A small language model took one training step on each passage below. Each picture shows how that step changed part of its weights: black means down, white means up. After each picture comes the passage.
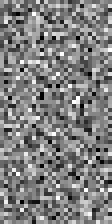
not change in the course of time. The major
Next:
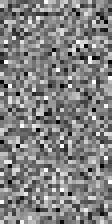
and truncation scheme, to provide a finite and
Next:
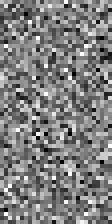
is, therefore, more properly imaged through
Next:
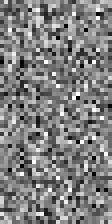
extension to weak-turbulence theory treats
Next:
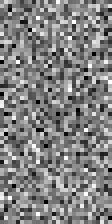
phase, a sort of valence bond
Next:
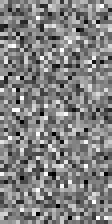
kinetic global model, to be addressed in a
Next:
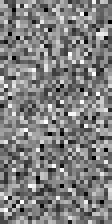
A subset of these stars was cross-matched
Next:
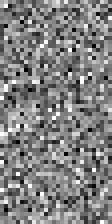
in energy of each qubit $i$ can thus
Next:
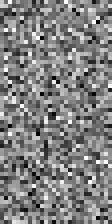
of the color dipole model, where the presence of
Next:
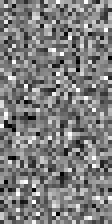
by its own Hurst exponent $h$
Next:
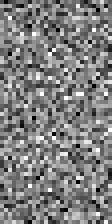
for far observers. Bottom:
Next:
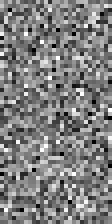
the mapping which maps $\Sigma \in {\mathbb
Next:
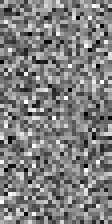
disk dissipation using the FRIED grid of
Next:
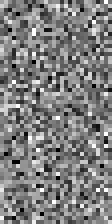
analogy of the resistive bridge to
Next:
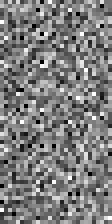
\alpmzsq FROM
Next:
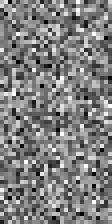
vulnerable assessment are being assessed.
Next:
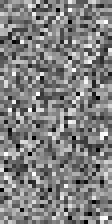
process relies on the time needed to send
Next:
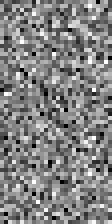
777 Glades Road,
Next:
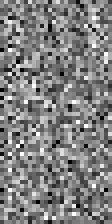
$v=0$ case was calculated
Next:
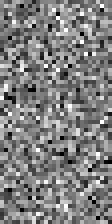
we are free to choose $a$ and
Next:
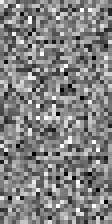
(KMC) and Brownian dynamics
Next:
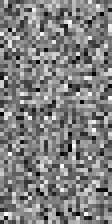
treatment effects. On the other hand, if
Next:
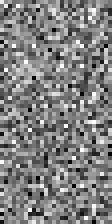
(i) time-dependence of the three polar
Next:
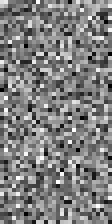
itself. By repeating this Monte-Carlo
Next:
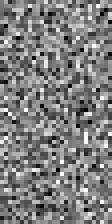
50%. Excitation occurs immediately after the
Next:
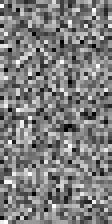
evaluation of $\Lambda$ in Planck units
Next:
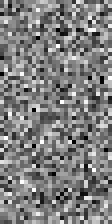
trend in the red curve are higher than what is
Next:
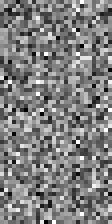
does not depend on the choice of the initial
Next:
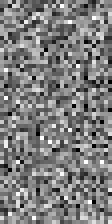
However, in the scenario of quantum mechanics, the
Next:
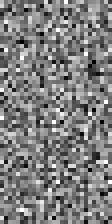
reference and the ordered ground state completely.
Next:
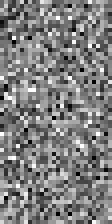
data we can run in parallel $s$
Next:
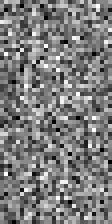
solid steel in blocking Cosmic
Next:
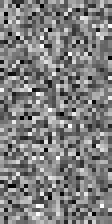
A simple straight line model is not a good fit
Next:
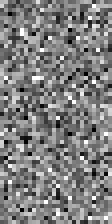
then recombined using a structure similar to the
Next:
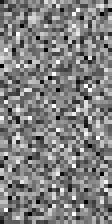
they must preserve privacy and due process, likely
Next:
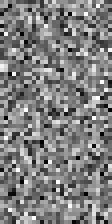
tasks is in harnessing the almost
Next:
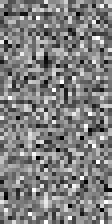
given to the inter-parts relation and their
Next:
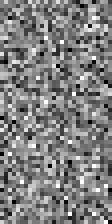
$T=5$ K. The origin of
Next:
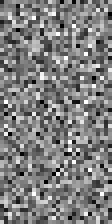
observations by Astrosat, etc., contributed to
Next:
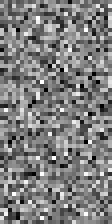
growing demand for mobile and continuous gas monitoring in
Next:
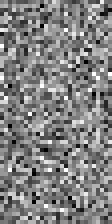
offloading of the \textit{K}
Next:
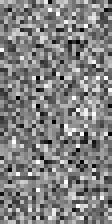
a single colloidal particle,''
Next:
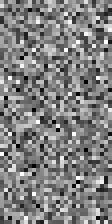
for the passes that are not yet
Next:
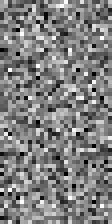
like solid Si, we use the bulk local
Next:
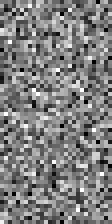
3_c$. Therefore the total color singlet
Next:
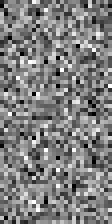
layer of momentum space around the Fermi surface and
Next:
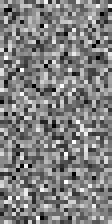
both outputs of the second beam splitter which form
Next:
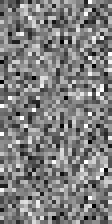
literature reviews and research synthesis across domains like
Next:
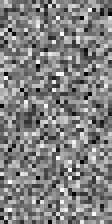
,l,s \rangle$ are identified.
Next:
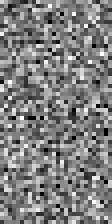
compensate the damping and lead to
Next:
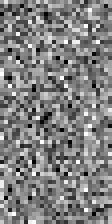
decrease of $R_L$ with increasing
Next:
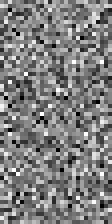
the equation. Our results show that at least
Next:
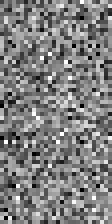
this hierarchy corresponds to organizing the dataset on
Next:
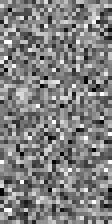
the half maximum intensity regions are given. For
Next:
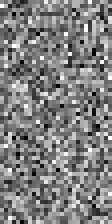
and third terms correspond to the extra volume of the
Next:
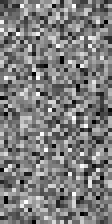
(Figures 3B, 3D). In
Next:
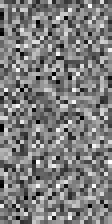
\ref{eqpkcrossest} is
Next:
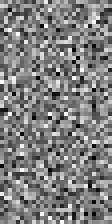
the probability patterns of each QW version in its
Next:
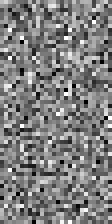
condition of local isotropy around any structure point,
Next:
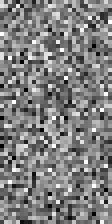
has a step-like structure as a function of
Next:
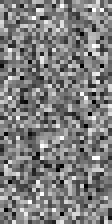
$f_{eff}$ and chain lengths
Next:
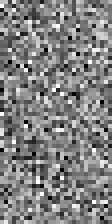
SCA algorithm as in Section III-A.
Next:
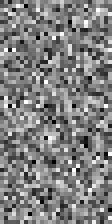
enzymes are characterized by their binding
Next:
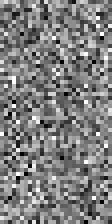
approximation are substantial in case of the hydrogen
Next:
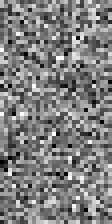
modeling of the closed path which can be represented by
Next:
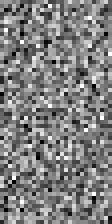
positionally associated with the IRAS source
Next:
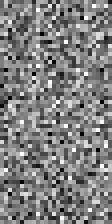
involving five participants. Experimental results demonstrated improved accuracy
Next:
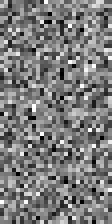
nodes to communities. \par Even though
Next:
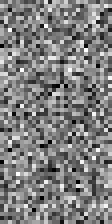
the usage of elevators in a
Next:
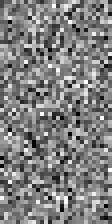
athlete-specific characteristics.
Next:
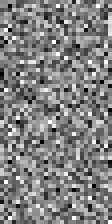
prior distribution is available. Thus, instead of the
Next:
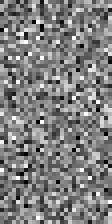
transform based on the corresponding transfer matrix.
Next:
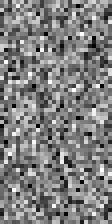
et $\epsilon \mathcal{H}_1$
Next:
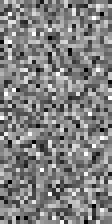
H dt$ and denoting derivatives with respect to
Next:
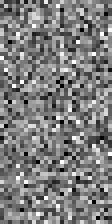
although Re contributes only 4\% to the atomic
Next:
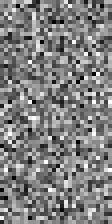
differencing the data. Conveniently,
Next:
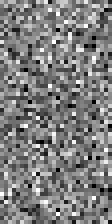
a better fit. This is a relatively faint
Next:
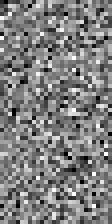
frequency sideband transition, we cool the oscillator
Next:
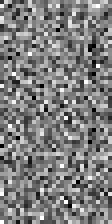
diffusion length and low non-radiative
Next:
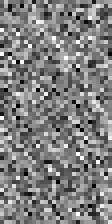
gaps (the splitting parameter) as a function
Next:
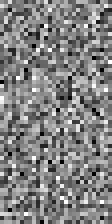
the inter-slice distance. A typical MRI
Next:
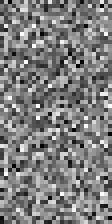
\textbf{Inference} \For{test
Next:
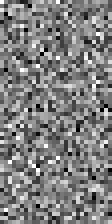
To keep the basic recursion transparent,
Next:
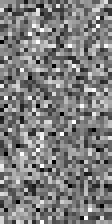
Figs.~\ref{fig3}-C and
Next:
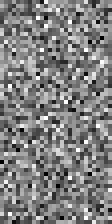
to use a subgroup reduction or some algorithms provided by
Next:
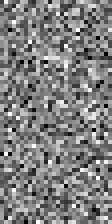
huge GG in the average cycle of
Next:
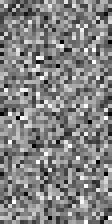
is to take the union of the two
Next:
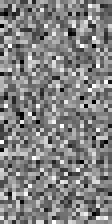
rate (WER) as the primary evaluation metric
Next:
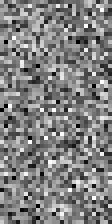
In all the three cases, we found reasonable fits
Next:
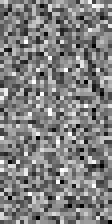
quantities for a series of decreasing $\epsilon $
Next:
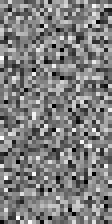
the authentication scheme, mutual
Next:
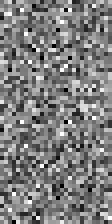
\gamma n_{in} \ll
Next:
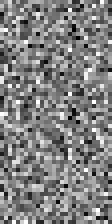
\sigma_1^2)$ for the
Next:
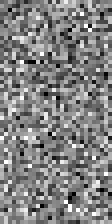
we study the inhomogeneous damping and the
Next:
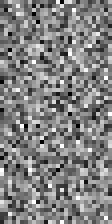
expert judgment. They rather function
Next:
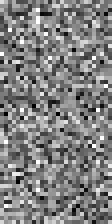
analogously to how it was done in
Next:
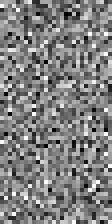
SpeX, which include the TiO bands
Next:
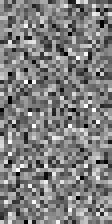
Regarding the tasks the learners execute with
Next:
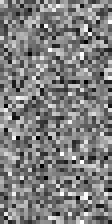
are sufficient, not necessary and sufficient, direct comparison
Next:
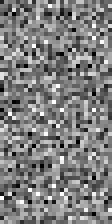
source CR spectrum as mentioned before. On the other
